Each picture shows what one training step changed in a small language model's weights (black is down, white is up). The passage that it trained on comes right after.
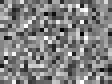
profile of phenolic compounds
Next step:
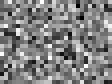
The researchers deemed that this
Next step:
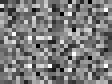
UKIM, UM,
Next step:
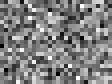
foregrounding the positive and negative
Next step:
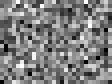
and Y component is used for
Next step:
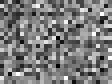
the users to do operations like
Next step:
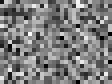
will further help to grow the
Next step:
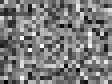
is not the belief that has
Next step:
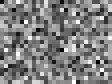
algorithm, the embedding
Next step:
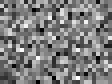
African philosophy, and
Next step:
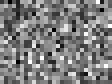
only atropine can result in
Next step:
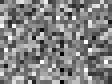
model wind speed and direction show
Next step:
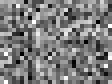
(NSAIDs) like
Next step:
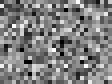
a large number of parameters are
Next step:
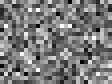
tearful reaction to the
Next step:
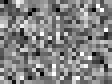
Instead, Horn et
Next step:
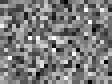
enzymes. During the
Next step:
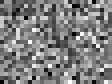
thus not storing messages
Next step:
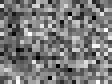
the local market. 3.
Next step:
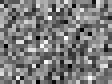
PAR , and BW values
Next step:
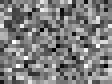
estimates are not possible – it
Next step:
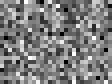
long-term funding. We also
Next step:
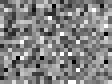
Horticulture production database
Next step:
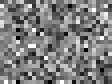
silicon; solar
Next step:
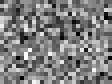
accepting ethics requirements in
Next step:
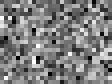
was 20.20, further
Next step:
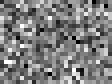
Secondary motion" this
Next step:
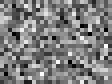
instance, author x is likely to
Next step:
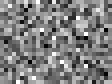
site protection and participant privacy
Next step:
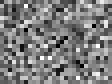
or explained by the variations
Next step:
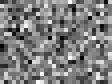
patch can be considered as a
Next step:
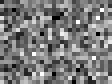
also based on the use of
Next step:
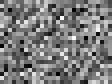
collaboration both among the various stakeholders and
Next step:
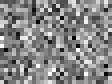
Morgan Model) Number
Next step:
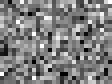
This is illustrated in Figure 1
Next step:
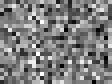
proposed for unionism had been
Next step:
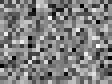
Talent • Cooperation
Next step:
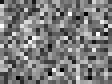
sample of 2 gram was
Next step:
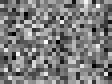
for accessing KG, is
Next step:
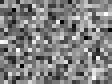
is proposed. Firstly,
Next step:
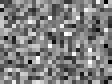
N levels and reached a maximum
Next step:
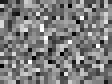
to as a nanotube
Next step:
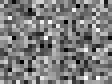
**F**ormal analysis I
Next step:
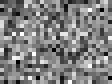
to be neighbourly
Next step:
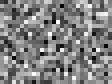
strategies per level, and jointly
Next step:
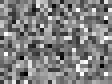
CBS Energy balance
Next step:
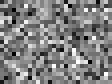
infrastructure) could be helpful.
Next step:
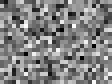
compounds to light, chemical,
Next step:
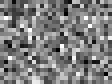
organize students' educational and
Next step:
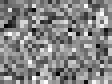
that the 63% solid content
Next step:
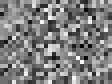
respect the way the bearers
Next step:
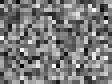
the extracts of different parts of
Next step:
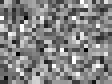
can be correlated to increased
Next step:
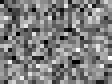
physical and psychological state as measured
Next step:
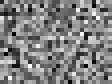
is not to say that
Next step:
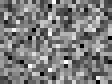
is an irredundant set
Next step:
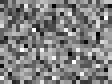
recurrence relation to
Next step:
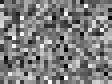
standard by determining their starting
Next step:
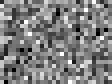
indicators are analysed into 3
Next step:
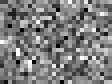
of this work. Author
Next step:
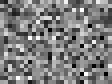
of contributions to standards -
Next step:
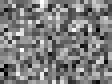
Older age is often associated
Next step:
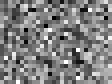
covering five areas, evaluating
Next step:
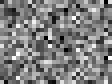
and author MAA managed
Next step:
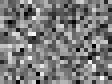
in Nigeria presented with respiratory
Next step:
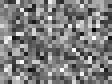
Engl. J. Med.*
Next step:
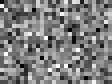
multiple seeds in order to
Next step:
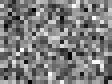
2 shows the average deployment time
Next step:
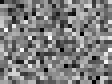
film to extend the
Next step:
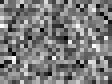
study which truly emerged
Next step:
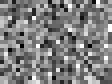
vaccine research and
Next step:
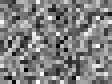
Among the proposed actions in the
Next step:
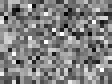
of ground roll distance and
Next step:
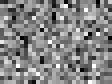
system in order to enhance controllability
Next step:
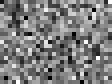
retrieval. I.
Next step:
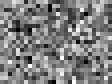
treatment. This case study deals
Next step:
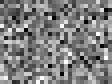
seeds and vitamin
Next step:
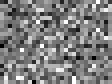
of the potential final users.
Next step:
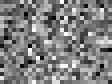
in addition, Mader
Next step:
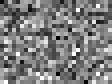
this sense, the study of
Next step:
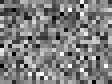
also providing the opportunity to develop
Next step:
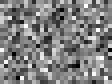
criterion would assist to
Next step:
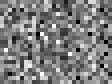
(4,5). Conclusion
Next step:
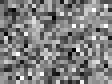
and in portraying
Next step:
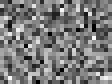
as the exchange rates. Until
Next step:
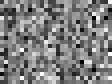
is one of the areas with the
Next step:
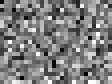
relay centers for sensory
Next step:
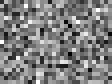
place or public attraction
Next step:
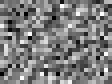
in the current electronic medical record
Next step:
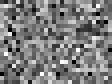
network traffic of the
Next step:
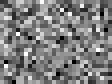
Results: Participants did not
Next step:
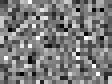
with temperature t , in very
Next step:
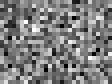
that (1) no authors have
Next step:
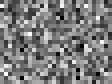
partners across the EOSC can
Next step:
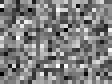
it is modified in the
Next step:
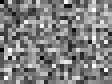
their storage, sending
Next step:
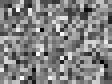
recommendations, coherence
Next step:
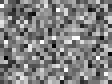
rank Country Market
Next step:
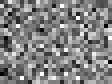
- depending on the span
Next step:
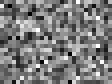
We will look at this in
